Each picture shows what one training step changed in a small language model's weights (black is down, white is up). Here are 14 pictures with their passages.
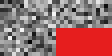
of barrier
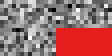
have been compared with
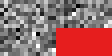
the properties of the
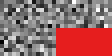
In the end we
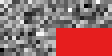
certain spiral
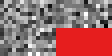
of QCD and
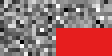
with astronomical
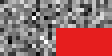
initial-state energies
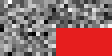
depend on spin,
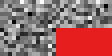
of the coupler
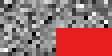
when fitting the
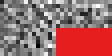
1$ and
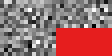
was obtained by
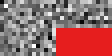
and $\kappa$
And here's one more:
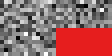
for the potential
